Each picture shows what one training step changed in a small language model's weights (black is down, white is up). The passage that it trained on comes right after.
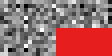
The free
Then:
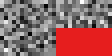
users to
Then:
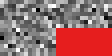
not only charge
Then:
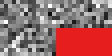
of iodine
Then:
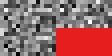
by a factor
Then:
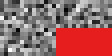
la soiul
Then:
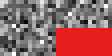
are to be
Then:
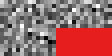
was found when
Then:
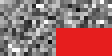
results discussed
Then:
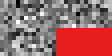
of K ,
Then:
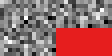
following manner:
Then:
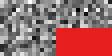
was in the frame
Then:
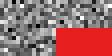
mean squared
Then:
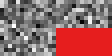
to be magnetic
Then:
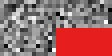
of freedom
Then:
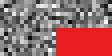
second electron to
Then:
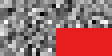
patients are
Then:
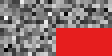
BEV and
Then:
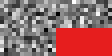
cause. The
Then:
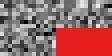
personen in
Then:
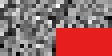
a very recent
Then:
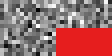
However, the
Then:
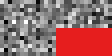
the interaction.
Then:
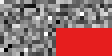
trough this
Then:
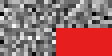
law such that
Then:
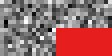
solutions. For
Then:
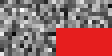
de mayo
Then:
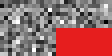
the diced
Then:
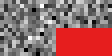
has made
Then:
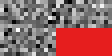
? Un
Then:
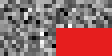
be made
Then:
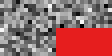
locations, as
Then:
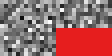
also by the
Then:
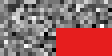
of these considerations
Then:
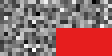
while the various
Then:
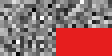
law to the
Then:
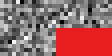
varying from
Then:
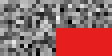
data quality.
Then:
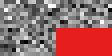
each galaxy in
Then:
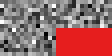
and physical
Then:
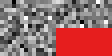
millions of
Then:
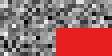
impact on
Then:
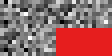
growth over
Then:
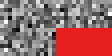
noção de
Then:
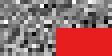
and media used
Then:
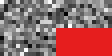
be detected through
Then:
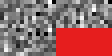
understand the
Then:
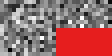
of the distribution
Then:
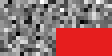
IGM at
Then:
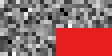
be computed
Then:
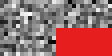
the NBC
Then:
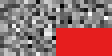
more complex.
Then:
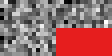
ed in un
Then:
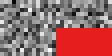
shifts to
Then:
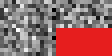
using two different
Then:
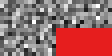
the reflected
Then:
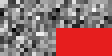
To a very
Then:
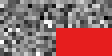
reviewers or
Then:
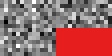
that combat
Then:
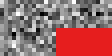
examples of
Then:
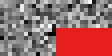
sources of
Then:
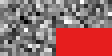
alarm to
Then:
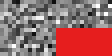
and methods].
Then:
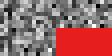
de una
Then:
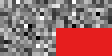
We average over
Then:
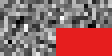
expect from a
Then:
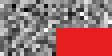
consists of
